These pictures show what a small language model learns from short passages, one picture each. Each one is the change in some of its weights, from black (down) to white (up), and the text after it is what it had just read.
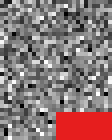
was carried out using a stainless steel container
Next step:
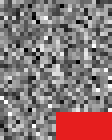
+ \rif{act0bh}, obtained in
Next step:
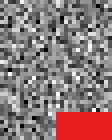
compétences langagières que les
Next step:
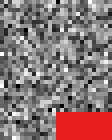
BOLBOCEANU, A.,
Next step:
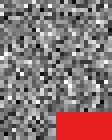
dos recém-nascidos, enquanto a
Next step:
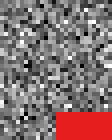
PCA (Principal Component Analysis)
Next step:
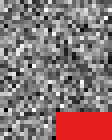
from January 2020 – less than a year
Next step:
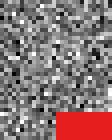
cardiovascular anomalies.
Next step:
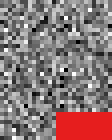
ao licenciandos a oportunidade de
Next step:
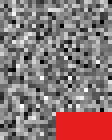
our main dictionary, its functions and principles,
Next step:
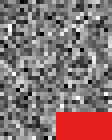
desenvolvedores de conteúdo quanto na
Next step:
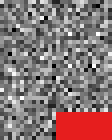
sezilarli darajada kamayishi
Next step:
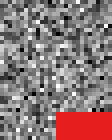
China} \author{Antonio M.
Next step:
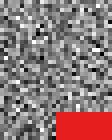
мистецтво: межі
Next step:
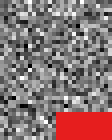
researcher found it important to find out the situation at the
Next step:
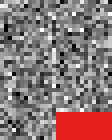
is a chronic bacterial infection characterized by
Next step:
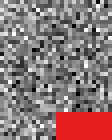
43). Diese Aussage deckt sich mit der
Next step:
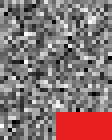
tentang kebutuhan spesifik
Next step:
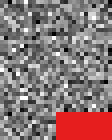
1 with various alkynes follow the general mechanism pattern
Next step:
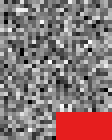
version, but did not yet finalize, a letter
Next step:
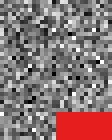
are the momentum diffusion coefficients of the pumping and
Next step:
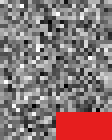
GeV in comparison to the experimental data from Ref.
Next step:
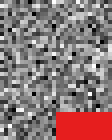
recent studies have shifted towards E2E architectures,
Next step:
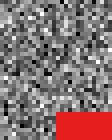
yirik loyiha boshlanadi.
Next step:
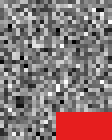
widely explored in a variety of fields including physical
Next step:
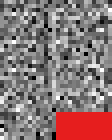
particular portion of your argument but not quoted or
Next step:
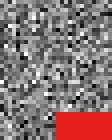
Ular o'z tanalaridagi bezlardan
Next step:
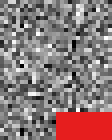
ғўза навининг кўсаклари
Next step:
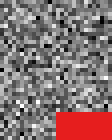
dynamical processes at sub-ms time scales.
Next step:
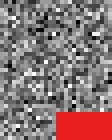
центральних банків країн
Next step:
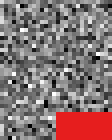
ot qo‘ygan. Afsuski,
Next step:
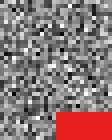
CoARA](#) et les groupes de
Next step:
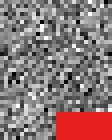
of each line marks the threshold of the corresponding mode.
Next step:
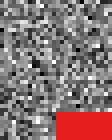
testing of the web page. PM implemented the software and
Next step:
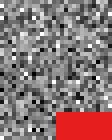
ta'limi nazariyasi va metodikasi
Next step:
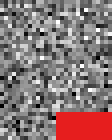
esburacado que o passado esqueceu
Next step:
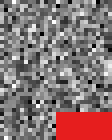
teachers' public relations with parents, community, teaching
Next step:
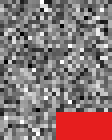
we focus on the emitters created by irradiation
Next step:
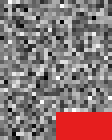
multiplicando-se os eixos de modo
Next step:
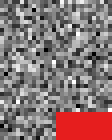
the modern world order, which delineated the mentioned
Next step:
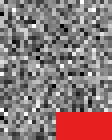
Vatanni sevish g‘oyasi
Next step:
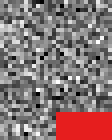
зотли турли экстерьер-
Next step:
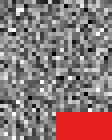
(PM) exposure has been widely recognized for its
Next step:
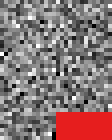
Time and again in the plays, even the general
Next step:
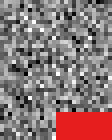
11. Goldacre B, DeVito
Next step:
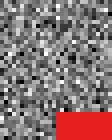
$N$dof Hamiltonian system is dynamically equivalent to
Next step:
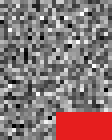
podem ser mandatadas pelos fabricantes, com
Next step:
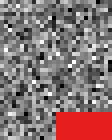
Pathipagam. Thiruvavur.
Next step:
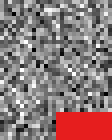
of landslides (Corominas et
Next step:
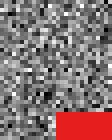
talqini, folklorshunos va
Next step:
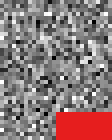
The phase diagram of sulfur shares much
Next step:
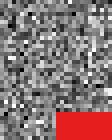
Arayup refîķiñ eysün
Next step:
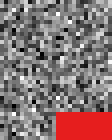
\section{NIR properties of ONC
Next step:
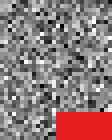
T cells - Rejection rates are more -
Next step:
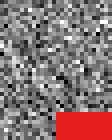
THGEM based photon detector for
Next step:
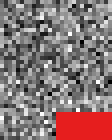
scheme. Instead, a FIFO based logic
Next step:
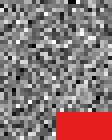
is unchanged, the low-energy sigma
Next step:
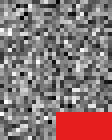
000 bylo obviněných
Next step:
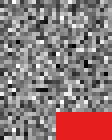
advances, it is observed that women with different characteristics remain
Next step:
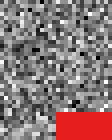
в соответствии с социально
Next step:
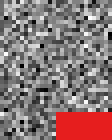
organised as follows: Section 2.0 of the research
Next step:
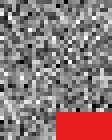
more incompatible with each other. The coupling
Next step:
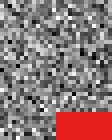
$1/R$. The SM value is expected to be
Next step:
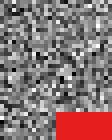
trị phản ánh
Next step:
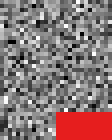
correlated. Ongoing work is aimed at
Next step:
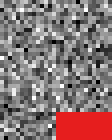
after the nucleation stage, with gradual increasing concentration
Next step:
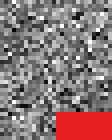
address the needs of men with eating disorders.
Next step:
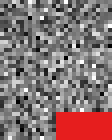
compared to interconnected networks, as they lack the ability
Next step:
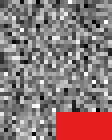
prediction. The shaded band in the ratio indicates the
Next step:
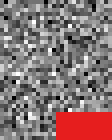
and career development. Aim: To determine the
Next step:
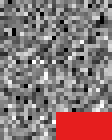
voltage direct current (MVDC) systems. One
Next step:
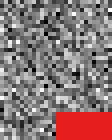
Therefore, it is equally applicable to gauge theories as
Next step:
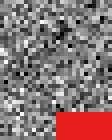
stability region (solid and liquid straight lines),
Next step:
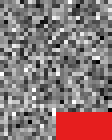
cells (three faces) are interconnected along
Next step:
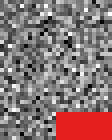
structure $\sigma^c_\xi$ on $\xi$
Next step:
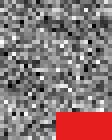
agreement between the intensity measured at each image pixel and
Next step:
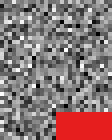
Sgr A* would be \begin{equation}
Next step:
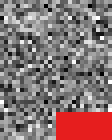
converter with constant frequency control based LED driver,"
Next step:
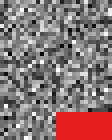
mol) in acetone for 2 h. The resulting
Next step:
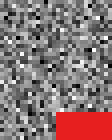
adaptive growing technologies. *Agriculture and
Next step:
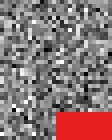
the random walks: the worst starting nodes
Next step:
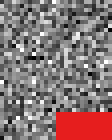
(FIG. 5), a work highly esteemed
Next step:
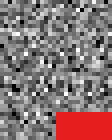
что родиной салата являются
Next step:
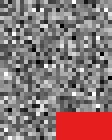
urination, 5. pain, bruising,
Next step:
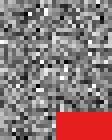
des Prozesses nachzuregeln.
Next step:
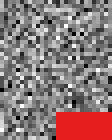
in the local level is created with the operator
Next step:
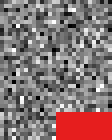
padre, o povo todo, era
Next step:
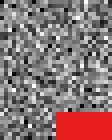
a factor of formation of practical competences. / I International
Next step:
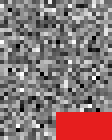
to spatial frequencies which correspond to a unique pair of
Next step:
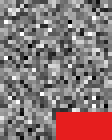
with the existing codebase, strategically writing new
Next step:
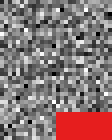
Then, keeping the model working as planned after
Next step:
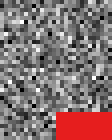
Such tailored atomic ensembles are also ideal
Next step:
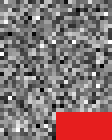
is composed of a 650-nm LED
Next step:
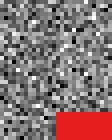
0$, and since $S_0$ is a measure
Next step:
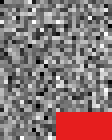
тизмасининг шимолий ён
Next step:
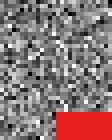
solved so far. Indeed, experimental evidence for
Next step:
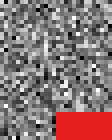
real-time recorded database. \end{itemize}
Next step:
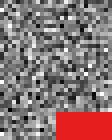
znak – tekst – mif*
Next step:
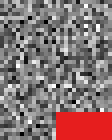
course of the study, the comparative legal method,
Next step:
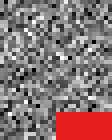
and subtraction of the target galaxies has been done with
